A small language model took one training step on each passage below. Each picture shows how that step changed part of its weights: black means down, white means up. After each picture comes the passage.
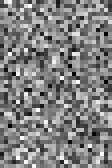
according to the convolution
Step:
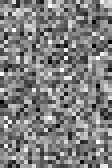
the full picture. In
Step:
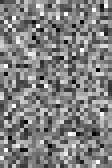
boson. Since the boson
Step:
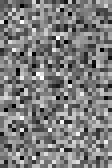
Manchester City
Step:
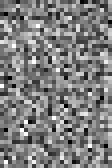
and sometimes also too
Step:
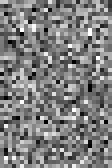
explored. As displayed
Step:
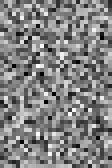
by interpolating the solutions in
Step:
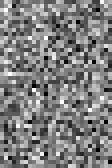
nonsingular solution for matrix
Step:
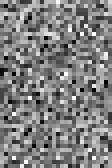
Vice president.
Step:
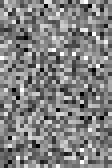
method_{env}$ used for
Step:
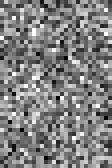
creating an ideal yet
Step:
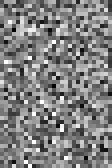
attribute is not directly associated with
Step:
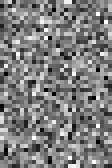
$j$. The exponent
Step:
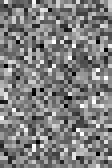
least $k$ vertices and
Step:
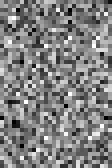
for changing the ionization
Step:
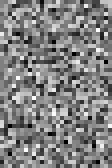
the condensation effect due
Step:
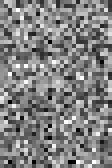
into account the fact that the functions
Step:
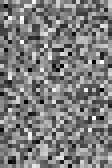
menu of methodologies not
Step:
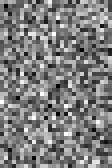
extract showed the presence of
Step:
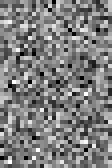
also discuss potential consequences of
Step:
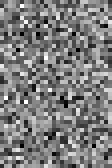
saturation when all formulas
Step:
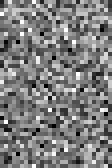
with about 2000 objects, and
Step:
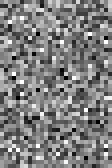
so on. Based on this
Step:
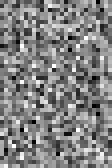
the quadrature measurement can be reduced
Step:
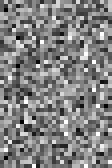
Since fluctuations are
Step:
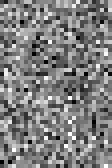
\sum_{p \in
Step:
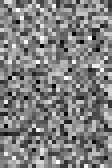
into a number of overlapping
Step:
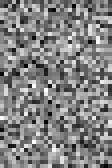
ruled surface $N$
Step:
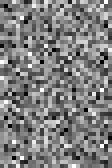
VQEG Final
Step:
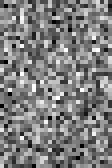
require intensive calculations.
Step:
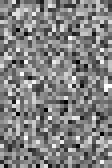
the discrete Fourier-transform
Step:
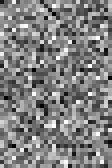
that each neighbor $j$ is
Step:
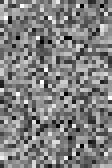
of the rag pickers
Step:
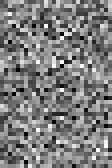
WATABIKI }
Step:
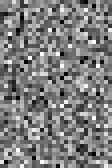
conditions: \begin{itemize}
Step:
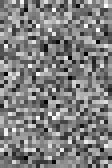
such as steering traffic
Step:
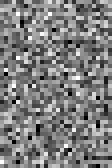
\in A$ given by
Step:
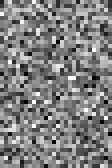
with a statistical significance of
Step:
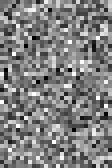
$M_p$ is a
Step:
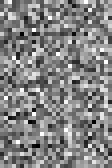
and conformity (EN
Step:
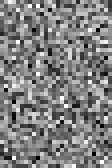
on Fairness,
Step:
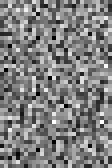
to create its filter for
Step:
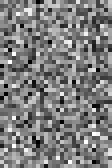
$\gamma$ is the ratio of
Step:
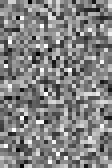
be applied for rapid
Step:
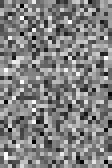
solar activity minimum before cycle
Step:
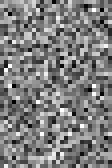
underestimate the
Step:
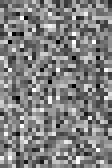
next phase involved deriving
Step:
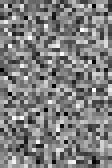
problem, the solution approaches a limit
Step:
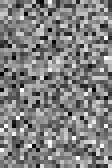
conditions, including empty
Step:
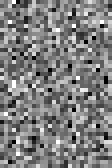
automorphisms $A \in
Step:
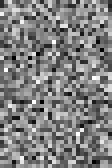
with the appearance of distant
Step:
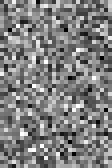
The point $T_3$
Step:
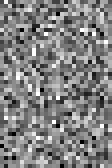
problem can be expressed in terms
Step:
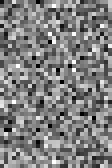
other languages, in particular
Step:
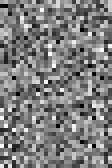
best performing networks are utilized
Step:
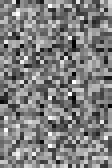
the hypersurface the
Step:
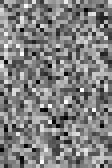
was executed at the
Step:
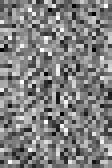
each of the three parties.
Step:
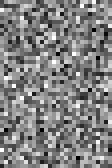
produced 5% more PV
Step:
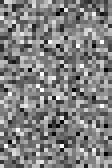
ADT conserved charge
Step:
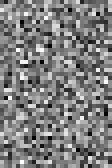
\end{equation} where
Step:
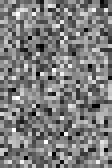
the edges meeting
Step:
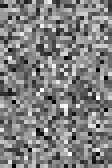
curve. $T_*$ is
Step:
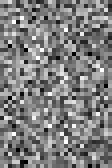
seen as dual to usual high
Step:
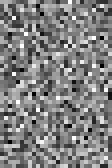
regarding vaccine
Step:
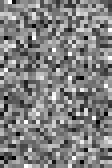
and Analysis Overall
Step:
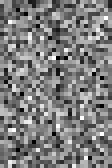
deficiency subspaces are
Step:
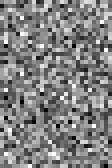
electric field $E$
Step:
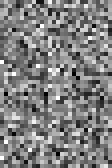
conditions and can be bounded in the
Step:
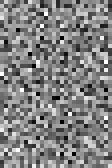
of despotic leadership
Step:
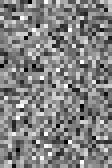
valley creases will
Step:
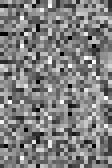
decay channel under various data sample
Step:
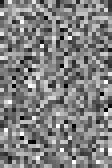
with symptoms of
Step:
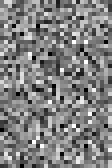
is choosing the provider
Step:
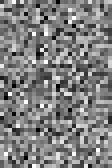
Growth Regulating
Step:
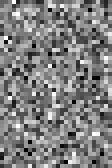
the fluid at $\x$
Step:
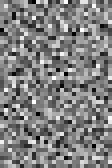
indicators study. Similar research
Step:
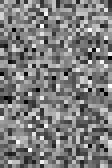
of the (dual)
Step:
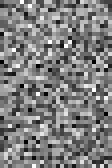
points are usually defined in
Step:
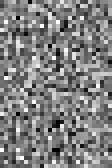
be a projective space of dimension
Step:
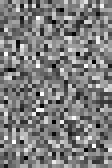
has really optimal properties: which
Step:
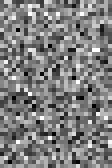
and an embedding of the algebra
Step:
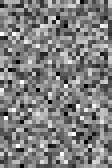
constraints on the volume fraction of
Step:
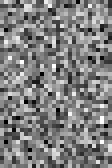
flux constitutive equations of
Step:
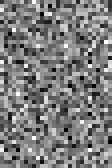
(a) Navigation
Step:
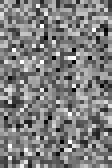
of quantum corrections to
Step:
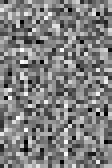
\end{equation} It should
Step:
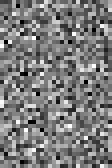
{\bf D\'efinition}
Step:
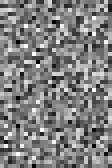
analytical solution often leads to
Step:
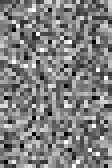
$H\times H$ the
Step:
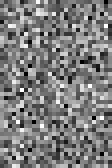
ham email and then
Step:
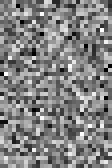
{\em Proof} This follows
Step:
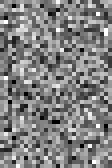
their invaluable support to this
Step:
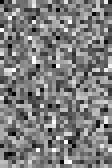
3\right) }\right)
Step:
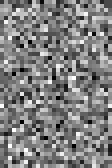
a validated scale to measure
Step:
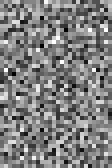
Ekiti State. The
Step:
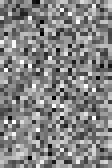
and professionals.
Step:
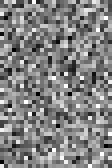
practical for many materials of
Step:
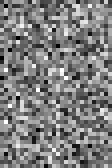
reporting on financial statements
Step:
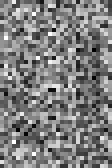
the standard formulation of the
